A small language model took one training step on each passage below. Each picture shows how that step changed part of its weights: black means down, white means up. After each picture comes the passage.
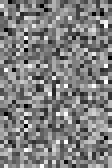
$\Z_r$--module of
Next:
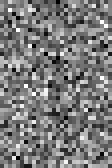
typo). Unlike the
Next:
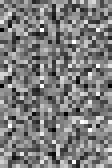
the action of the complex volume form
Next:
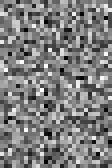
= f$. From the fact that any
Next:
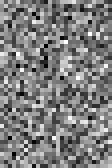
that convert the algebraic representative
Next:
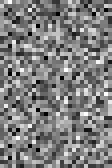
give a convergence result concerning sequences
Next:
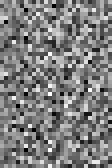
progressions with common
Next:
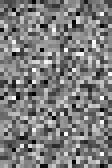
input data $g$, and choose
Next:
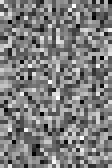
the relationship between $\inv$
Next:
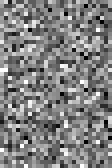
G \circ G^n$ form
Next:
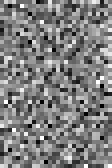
violation probability at each
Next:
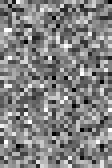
know there exists at least one model with
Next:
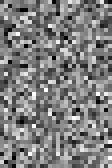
values of the curves. Moreover, for
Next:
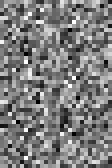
under the assumption that the parameters
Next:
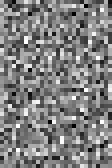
\mathcal{N}$ then
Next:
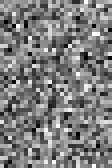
are: the size of the solution and
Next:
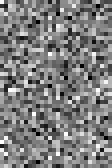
position within its parent. We
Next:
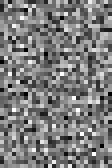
essential spectrum, Riemannian
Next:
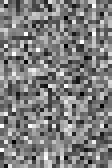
engineering and
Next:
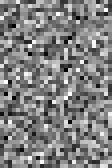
of $\Bbb B$ and if
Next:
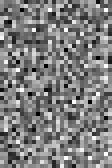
these ${\bf B}$-valued stochastic processes
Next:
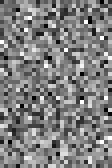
$n$ dimensional. Suppose that $\{
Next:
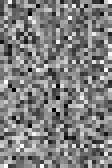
$(R,\xi)$ will be denoted
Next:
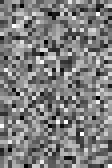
expectations of irregular functionals of
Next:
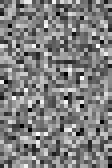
way of phrasing this is
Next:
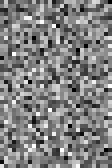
least upper bound of a set is
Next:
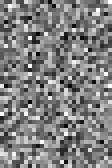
sufficiently large. Let $M$ be
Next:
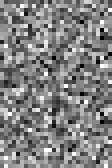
pde problems with artificial
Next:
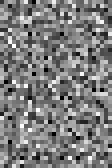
applying {\tt Followers}
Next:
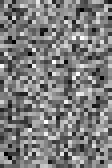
also displayed in Figure 10.
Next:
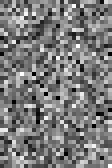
($\alpha,\beta$) in the
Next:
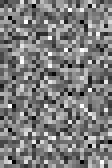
arcs intersect transversely
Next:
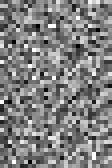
examples obviously give us minimal
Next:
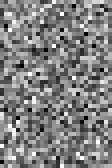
of $U_j=\sum
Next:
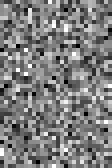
are definitionally equivalent. Moreover, their
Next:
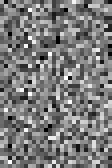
the terms as elements of $X$.
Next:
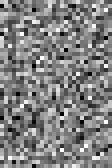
is parallel to $\partial A_+$
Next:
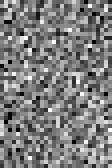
distinguish the structures from different
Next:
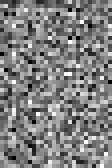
preparation of experimental
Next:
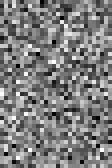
be sharp, or, at
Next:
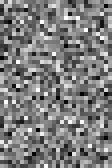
of solving the wave equation followed
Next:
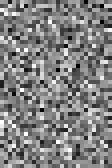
completely metrizable, then there
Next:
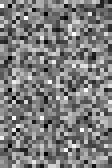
same argument as above shows that
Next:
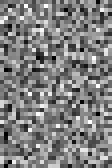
the proof, we will first introduce some
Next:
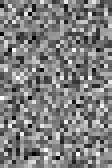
\kappa$ for all $i$,
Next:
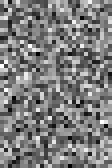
be called linear if the matrices
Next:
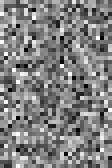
\eeqn holds for every
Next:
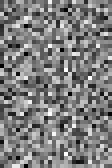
adjacent edges has the same color
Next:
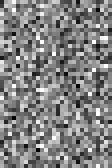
\end{bmatrix}, \quad
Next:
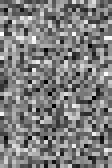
some $r_1\geq
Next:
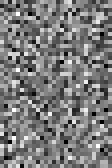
Electricity (Agreement
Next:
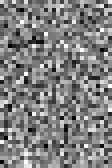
the degree of $D - d$
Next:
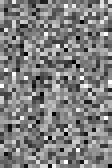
a faster comparison with the
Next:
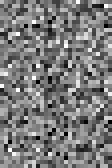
state our main result. **Theorem
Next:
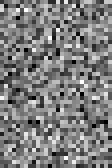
$\gamma_\infty$ in each of
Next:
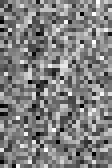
infinitely divisible distributions. Since
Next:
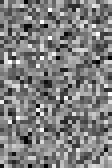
countable different matching intervals on
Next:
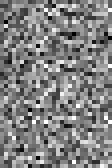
of that of a rigged
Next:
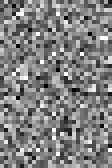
on a~tensor product Hilbert
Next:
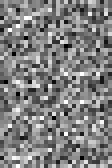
cover has genus $g$ at
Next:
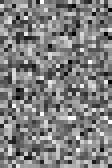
provides some background and
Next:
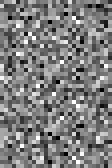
>\delta \Vert H\Vert
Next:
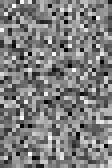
with the smallest positioned
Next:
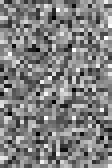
the outgoing sets}, which are
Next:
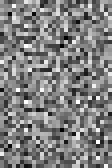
surface, one concludes that
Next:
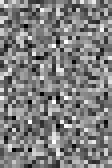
the magnitudes of the
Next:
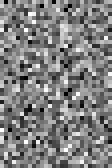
(14), it results that:
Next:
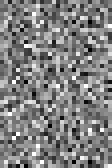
is a $G'$-homomorphism
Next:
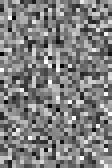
the twisting $\tau'$.
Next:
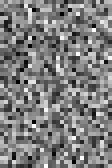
we observe that the terms in the third
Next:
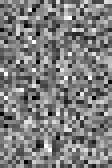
$\delta>0$. By hypothesis,
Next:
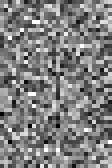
which admit a holomorphic cover of the
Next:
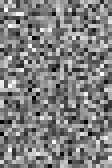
We estimate the proportion of
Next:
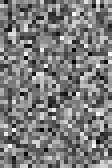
optimization. Two studies were
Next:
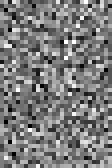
a linear operator, called a closed convex
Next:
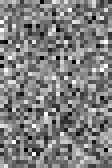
that $\min _{z\in
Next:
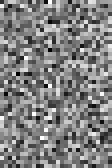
natural to consider test functionals
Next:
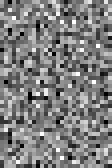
for which the Hausdorff
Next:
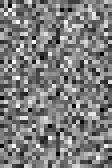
root of unity, and, since
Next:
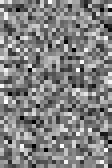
range over $\Sigma$ then for
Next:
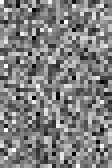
The rate of this convergence can be
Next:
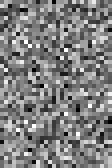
values of the parameter $\mu$.
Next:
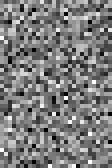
union of the quadrants
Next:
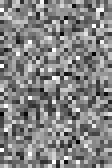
has no negative coefficients.}\cr }$$
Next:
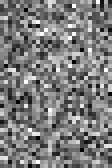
be higher than the threshold for
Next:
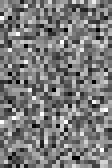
to them. This example also
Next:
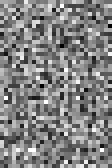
$T_C$, where
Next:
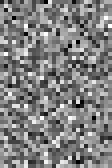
anisotropic if and only if the
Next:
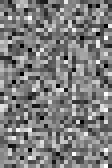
"Invariant Surfaces of
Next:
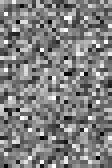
nonholonomic systems as
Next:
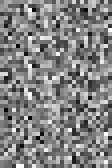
we have \begin{align*}
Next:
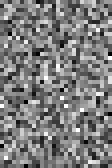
and the boundedness of~$E$
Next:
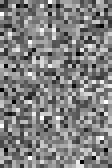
a surface of maximal Albanese
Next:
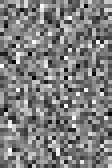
expression of the form $q =
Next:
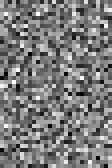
effectiveness and efficiency
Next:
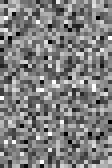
suitable target (as the
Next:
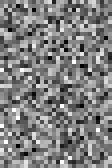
done. We expect that there is
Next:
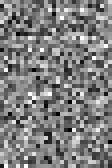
$\delta_C$, the cloak
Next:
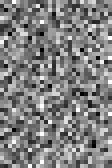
the two grid configurations of
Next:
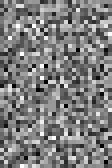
weight $12$. We also have
